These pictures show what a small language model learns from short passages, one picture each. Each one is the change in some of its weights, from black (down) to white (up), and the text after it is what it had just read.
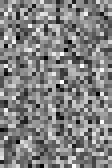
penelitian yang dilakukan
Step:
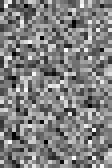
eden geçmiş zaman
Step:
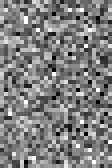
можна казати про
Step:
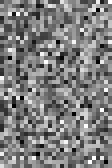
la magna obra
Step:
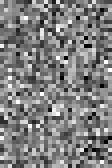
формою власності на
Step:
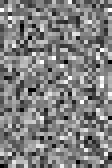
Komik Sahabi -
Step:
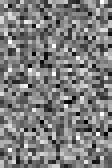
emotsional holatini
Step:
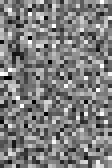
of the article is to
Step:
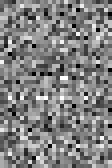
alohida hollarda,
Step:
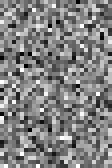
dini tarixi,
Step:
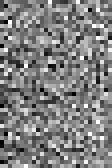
(2015), é um processo
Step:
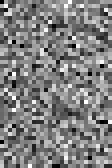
dars olganlar.
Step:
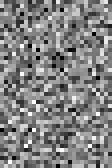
esses ritmos uma
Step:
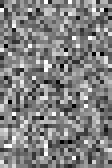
o'tkinchi dunyo
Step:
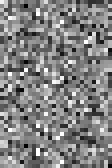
Coleta Seletiva nas
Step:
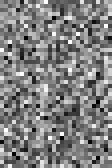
devida atenção,
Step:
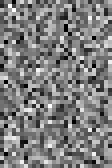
el carbón activado no
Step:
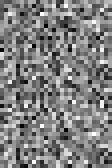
amalga oshiriladi.
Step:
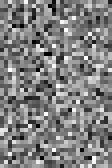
muhitga ta‘siri
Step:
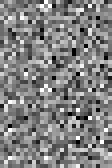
команді. Ці
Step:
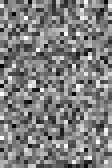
нигоҳ дошта,
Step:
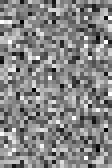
dan didukung dengan
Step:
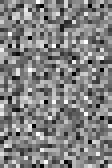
market of investment
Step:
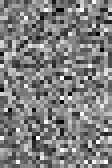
пословицах –
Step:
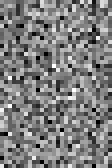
nicht alle Kriterien für
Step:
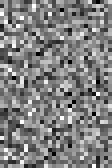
(статья 8).
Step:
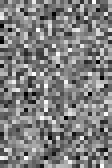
- солнце
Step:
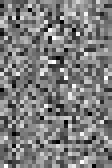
movimiento con la
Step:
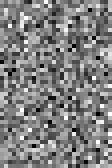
связи с чем на
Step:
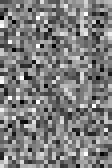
decisiones de los
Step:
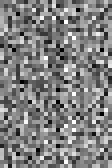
uchinchi avlodi
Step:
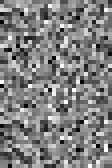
asosiy tarkibiy
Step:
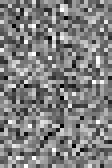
é uma forma de produzir
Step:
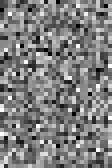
y 30 años; el
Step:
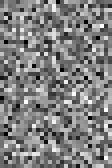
cours des années 2017
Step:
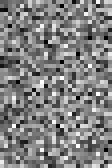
kandidat, dan elit
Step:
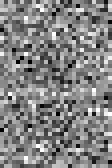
власти, а также
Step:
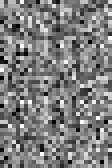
[6]. Respublikamiz
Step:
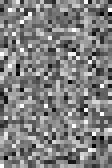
mayores niveles de
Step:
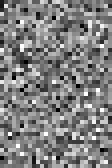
durante procedimentos
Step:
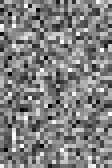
jarayonida muqobil
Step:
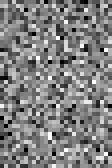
mesin ADM yang dapat
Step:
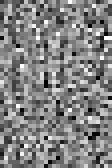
research consists of
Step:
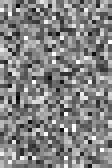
foto va sintez
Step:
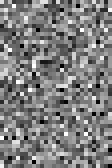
испытания, которые
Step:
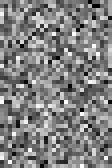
Nigina Anvarovna
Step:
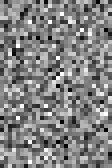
cerne do paradigma
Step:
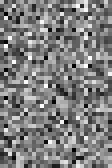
toute recommandation
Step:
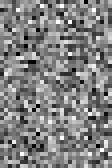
yang bersamaan perlu
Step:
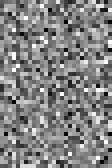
المهمة التي
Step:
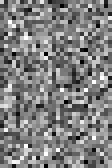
26 Ağustos
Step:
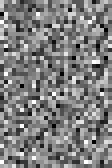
границ прежнего
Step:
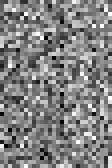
No entanto, o mesmo
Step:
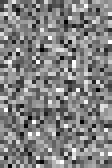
menimbulkan rasa
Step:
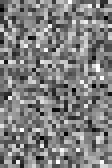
docentes por integrar las
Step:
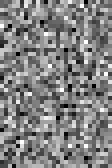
la primera Unidad de
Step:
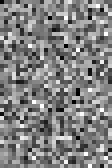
ko'ra olishi,
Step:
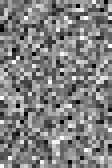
данными, кто
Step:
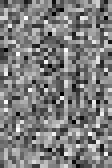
жизни и самого
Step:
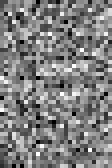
- tergab foydalanish
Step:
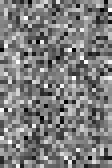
значение имеет развитие
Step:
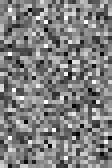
va tarbiya jarayonida amal
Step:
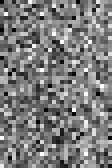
o‘tgan yillar
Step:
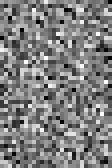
content in 100 grams
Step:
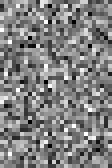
O'zbekistondagi ijtimoiy va
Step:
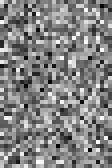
ampliar aquest
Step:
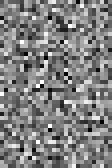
peras del olmo*, que
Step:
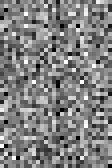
24 de abril de
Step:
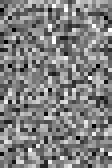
técnicos de saúde
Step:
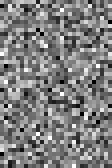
atentados del 11 de
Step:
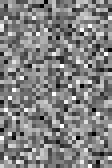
publica en sus medios de
